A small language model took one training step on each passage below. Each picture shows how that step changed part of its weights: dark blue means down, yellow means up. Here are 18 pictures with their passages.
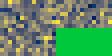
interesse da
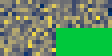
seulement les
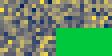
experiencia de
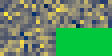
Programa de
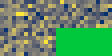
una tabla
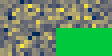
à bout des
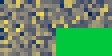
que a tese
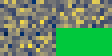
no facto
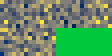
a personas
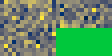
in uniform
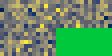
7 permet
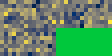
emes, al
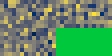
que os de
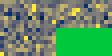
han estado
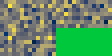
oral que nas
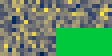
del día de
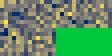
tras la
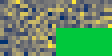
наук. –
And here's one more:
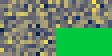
бу аҳоли
